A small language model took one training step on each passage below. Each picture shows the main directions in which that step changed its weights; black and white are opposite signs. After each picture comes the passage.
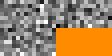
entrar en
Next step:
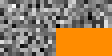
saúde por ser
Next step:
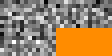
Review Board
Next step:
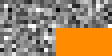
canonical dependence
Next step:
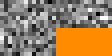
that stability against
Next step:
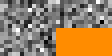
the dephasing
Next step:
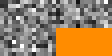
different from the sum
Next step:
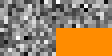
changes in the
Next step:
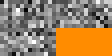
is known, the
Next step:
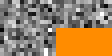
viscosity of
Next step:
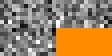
electron microscopy
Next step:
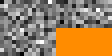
on the system of
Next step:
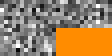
system needs a total
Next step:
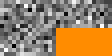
= \vee
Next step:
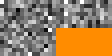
ideals of the
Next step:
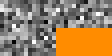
do not shade
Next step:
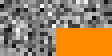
in a considerable
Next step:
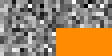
ligne :
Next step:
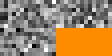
dynamics. However,
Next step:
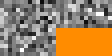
overfitting is
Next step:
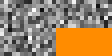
developed and adopted
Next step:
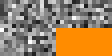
frequencies be
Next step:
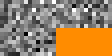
layers for the corresponding
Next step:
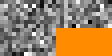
the radial velocity
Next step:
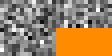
leadership strategies
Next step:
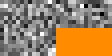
and tick the
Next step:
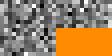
the ideal linear
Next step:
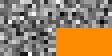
bei allen
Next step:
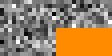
controversias sobre
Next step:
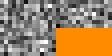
taken into account.
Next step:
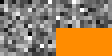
of the thin
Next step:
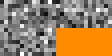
again into the low
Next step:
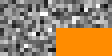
i integron
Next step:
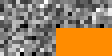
journal*, (1
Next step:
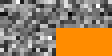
a manner
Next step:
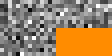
the optimality of
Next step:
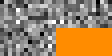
both formally and
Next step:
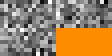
the training of
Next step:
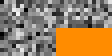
text is given in
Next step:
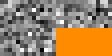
people especially in rural
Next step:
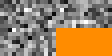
1$ showing constant
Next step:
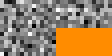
We have also
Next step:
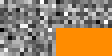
action, this is
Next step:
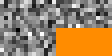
and thoughts from
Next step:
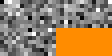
understood by
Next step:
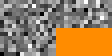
the relating
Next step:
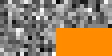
prepared in the
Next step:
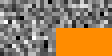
Les attributions
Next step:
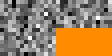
by SERB
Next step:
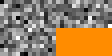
system in our
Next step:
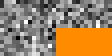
In contrast, there
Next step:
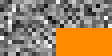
Pavel and
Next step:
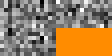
network is updated
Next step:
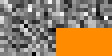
declares that
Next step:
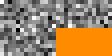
referred to in
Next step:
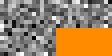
cannot point directly along
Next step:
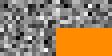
and female
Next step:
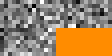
the order of the
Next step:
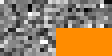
verso i
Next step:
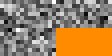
μ s, whereas
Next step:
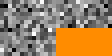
the Blue
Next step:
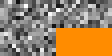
The last term in
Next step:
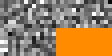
original OFDM systems
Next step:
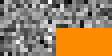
duration of the
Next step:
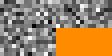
He has published
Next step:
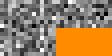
cannot distinguish between
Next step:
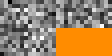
information. Social networks
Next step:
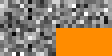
an action-based
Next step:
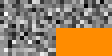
students acquire
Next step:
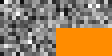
to deal with
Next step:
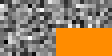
extending the
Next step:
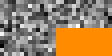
impurity -
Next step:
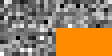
we do not find
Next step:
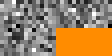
SMA is
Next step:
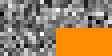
environment and human
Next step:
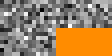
preminente a
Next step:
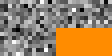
the lower edge of
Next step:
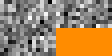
emission on monthly
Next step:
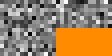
than in the
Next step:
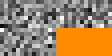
performance. To address
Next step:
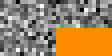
a convenient
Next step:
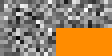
The number of electrons
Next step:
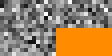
e Educação,
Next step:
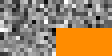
com a ideia
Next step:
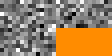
a report of the
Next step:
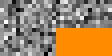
increase to $\psi
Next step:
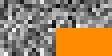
final state.}
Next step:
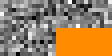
Alliance The
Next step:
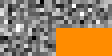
these clusters are
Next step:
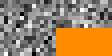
Figure 4.
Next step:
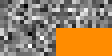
The compressive strength
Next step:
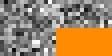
Quantum Information,
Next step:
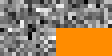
income remained
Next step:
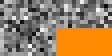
responsible to
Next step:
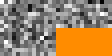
ab initio molecular
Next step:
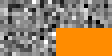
information about these trained
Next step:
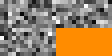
around the neck
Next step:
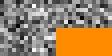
цинк в
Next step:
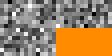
scales. See
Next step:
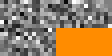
been reported in the
